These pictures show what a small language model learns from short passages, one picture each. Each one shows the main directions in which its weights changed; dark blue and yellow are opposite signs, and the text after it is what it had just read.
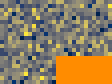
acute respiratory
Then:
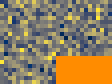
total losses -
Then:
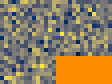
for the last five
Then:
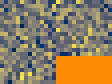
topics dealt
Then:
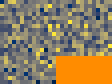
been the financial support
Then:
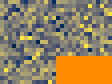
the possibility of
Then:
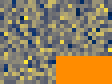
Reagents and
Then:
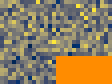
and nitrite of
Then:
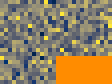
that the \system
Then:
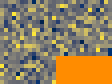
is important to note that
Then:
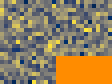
with high infrared
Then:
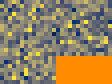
sensitivity varies
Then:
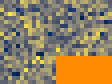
The whole heating and
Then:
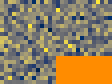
and that the combined effect
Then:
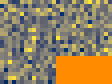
temperature of solid phase
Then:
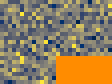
regeneration, but it
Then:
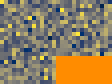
conflict has become
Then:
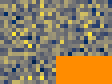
of AALP have
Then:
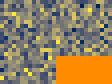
Declarations The
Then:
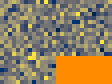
in the levels of
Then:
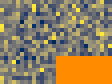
[link will be
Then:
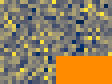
$L$, and the
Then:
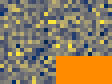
In the second one the
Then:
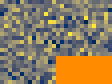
In the first stage,
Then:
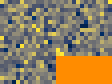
model developed can be used
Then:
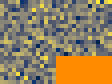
it has been the focus
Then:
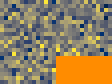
the current strain state.
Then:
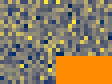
convolution to increase the
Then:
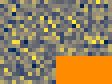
show how they map
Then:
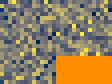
different environmental temperatures
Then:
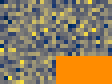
arrive during this
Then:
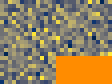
to change must find its
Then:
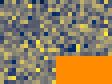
Tianjin University,
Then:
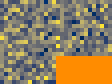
the effect of defects
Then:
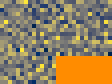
one expects the
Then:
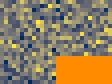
occurs and run
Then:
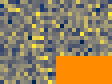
second part of the review
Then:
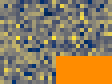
Medium Level
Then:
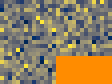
in ethnic
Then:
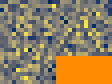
parameter $g$ and the
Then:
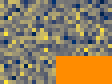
the economy of bio
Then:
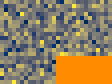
students belonging to different
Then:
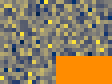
denote the weight distribution
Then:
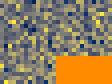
to adults'
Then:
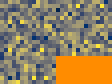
process. This is done
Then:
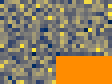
assembly of the
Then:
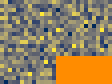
across the years 2016
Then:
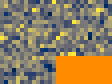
Range in eastern
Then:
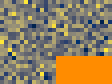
expect that excitation
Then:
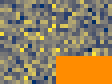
= \pm \mathbf
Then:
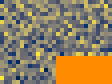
assign each PC a
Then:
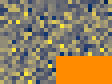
Such a continuous
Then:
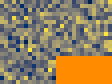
Po 3 Po
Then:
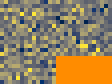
boundary conditions. It
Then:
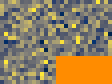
imaging the sample on
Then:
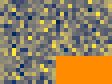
{journal} {\bibinfo
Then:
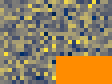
and covetousness
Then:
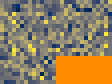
marked with an
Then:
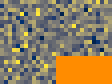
density of the target
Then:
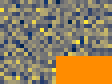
solar wind conditions.
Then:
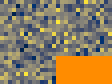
which provides 100
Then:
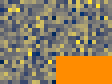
a uniform distribution of
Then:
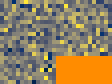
longer than the rest
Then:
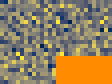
network models to estimate
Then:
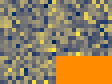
for M~31 and
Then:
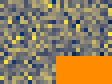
individual citizens
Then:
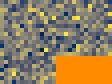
the following we assume that
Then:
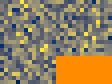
by spin-flip
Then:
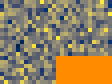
had good knowledge
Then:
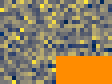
acetic acid
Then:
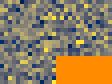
a comparison of the
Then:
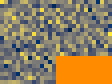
models and knowledge models that
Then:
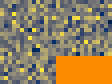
is the first attempt
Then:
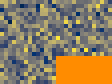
communities (incl.
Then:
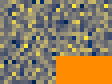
and are unresolved
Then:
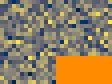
uphold the fact that
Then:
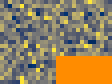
German literature
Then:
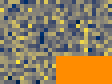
in, the subject of
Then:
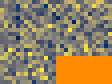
assistance with the
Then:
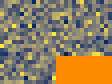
action theory, where
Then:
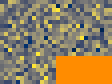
projects, both as a
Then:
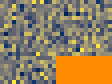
and (c)] and
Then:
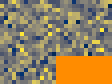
those from the previous work
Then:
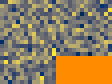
without a concrete
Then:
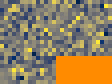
in the survey are
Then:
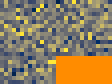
total burden of
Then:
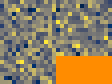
makes free
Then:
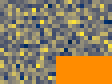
have bristles on
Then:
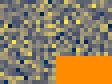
process governance.
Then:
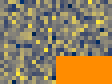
to be much higher,
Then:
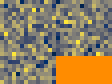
(degree cap)
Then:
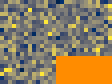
general formal theory for
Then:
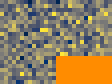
repetitions were
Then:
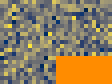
(X) for the
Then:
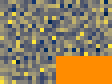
may be related to a higher
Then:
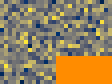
the operator $\hat
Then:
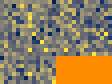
+ 1$ and go
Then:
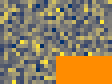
3.1 is not an
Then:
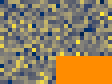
metals, increasing
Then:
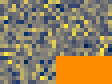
each other, providing an
